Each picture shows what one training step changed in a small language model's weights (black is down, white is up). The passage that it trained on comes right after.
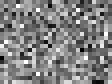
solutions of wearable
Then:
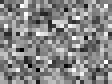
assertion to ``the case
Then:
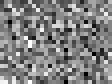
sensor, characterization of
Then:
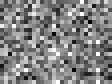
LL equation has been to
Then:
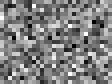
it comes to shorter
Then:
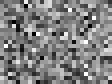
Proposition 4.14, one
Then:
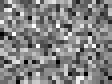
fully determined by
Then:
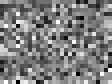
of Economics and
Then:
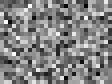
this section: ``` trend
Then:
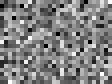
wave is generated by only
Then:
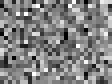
function on the covering space
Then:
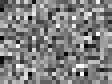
by up to a factor of
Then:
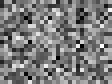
including object-level
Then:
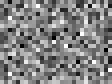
if and only if there exist
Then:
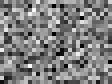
TCO efficiency
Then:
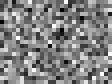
linking diagram has
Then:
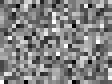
trained to either
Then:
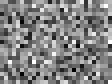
and Choudhry,
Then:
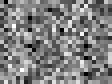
\] is more valuable
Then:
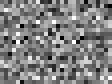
Disposal Table
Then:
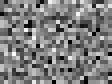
Proc. Amer.
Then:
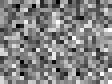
the paper and editing,
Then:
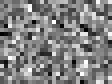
will use \gu\
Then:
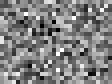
of this paper. I thank
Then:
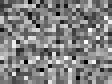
like Clam,
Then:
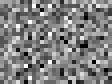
is unresponsive to
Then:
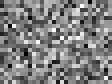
engine with one particle
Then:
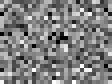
high defluoridation
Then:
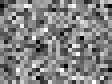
x-)$ for any function
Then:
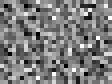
use a larger network size
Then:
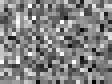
circular sectors of
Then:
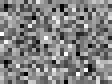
efficient use of them is very
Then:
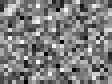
2_s^*$ respectively.
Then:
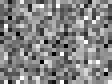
We consider the time convolution
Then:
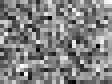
the fact $\alpha<1$,
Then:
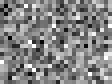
if the model class has finite
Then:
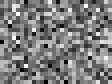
absolute constant independent
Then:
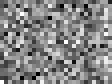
$T$ the frame
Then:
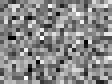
in the next proposition
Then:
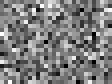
average length of their
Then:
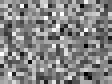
limited to an isolated
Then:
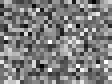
is complete. \epf
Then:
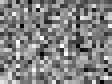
to define the company's
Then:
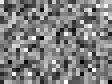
a new approach for image
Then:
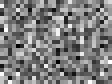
3 times that of
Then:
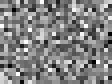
role of the mentor
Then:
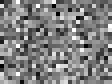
significance by reason of
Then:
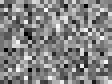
applied to the prediction
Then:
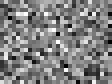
the usual multiplication defined
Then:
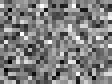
second, and interchange
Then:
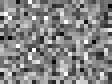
linearly ordered subset of
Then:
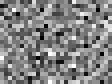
by the transpositions
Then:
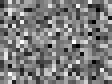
$0\leq i\leq
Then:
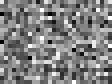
performs hybrid
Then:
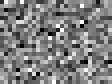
A.L., Kim
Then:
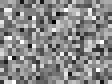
in this research to fully
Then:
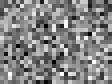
4 together, we
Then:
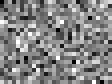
study for exploring the
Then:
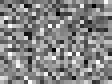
steam. It was
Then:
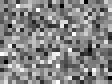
incapable to perform normal
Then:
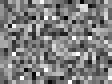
also different rituals
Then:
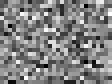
span over a wide range
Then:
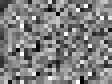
LR\to \id)$
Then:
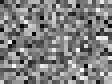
unit balls.
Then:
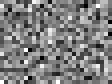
a. Maintain good
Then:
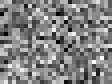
in two oxidation
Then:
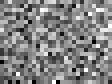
these fields. Current
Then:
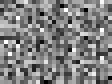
with vertices of the non
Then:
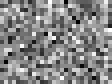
the spectral functions measured in
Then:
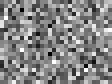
the field of meromorphic
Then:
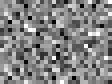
monthly global water
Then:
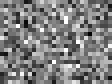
%together with
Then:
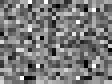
will be occupied by
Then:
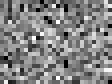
a relatively generic design
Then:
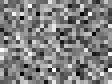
strain, and these
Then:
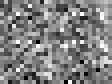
such as linear equations, one
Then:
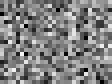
level of the game has
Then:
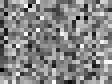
and since Jv is a
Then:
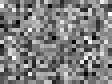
but is a parent
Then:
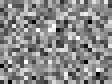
the associated measure} In order to
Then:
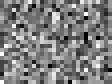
either increase or
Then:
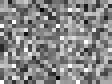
State”. In more
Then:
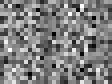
isoperimetric function}
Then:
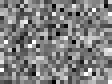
Vegetable Tanning
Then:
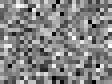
quantum states, while
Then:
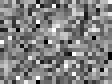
beyond $\sim$ 1
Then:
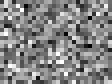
been alluded to in
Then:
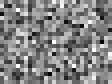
that $\phi_i$ is
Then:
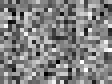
The support of New York
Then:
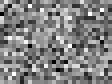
without evidence of
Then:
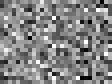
maximum occurs at
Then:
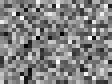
could be advanced
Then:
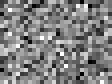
and contextual data. &
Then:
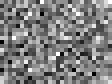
the EMG signal.
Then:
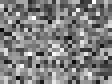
comparison theorem,
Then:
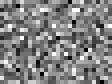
for the purpose of
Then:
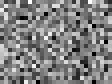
of entropy production
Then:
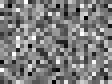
for simplicity, that
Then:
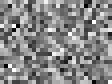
function, the survival
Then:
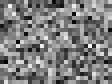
detection of ABL
